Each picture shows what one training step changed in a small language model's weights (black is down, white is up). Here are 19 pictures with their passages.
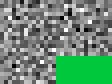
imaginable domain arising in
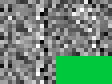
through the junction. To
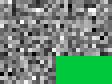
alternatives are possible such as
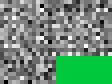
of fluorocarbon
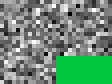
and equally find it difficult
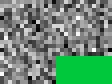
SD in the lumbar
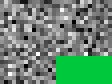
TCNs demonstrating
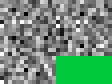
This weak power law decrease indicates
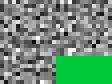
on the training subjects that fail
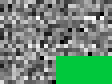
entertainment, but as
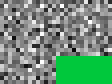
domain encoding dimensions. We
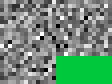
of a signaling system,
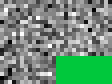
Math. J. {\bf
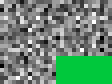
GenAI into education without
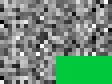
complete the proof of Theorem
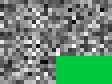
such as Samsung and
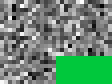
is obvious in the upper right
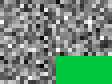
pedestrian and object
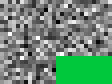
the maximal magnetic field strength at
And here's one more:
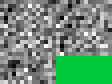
as reinforcement of
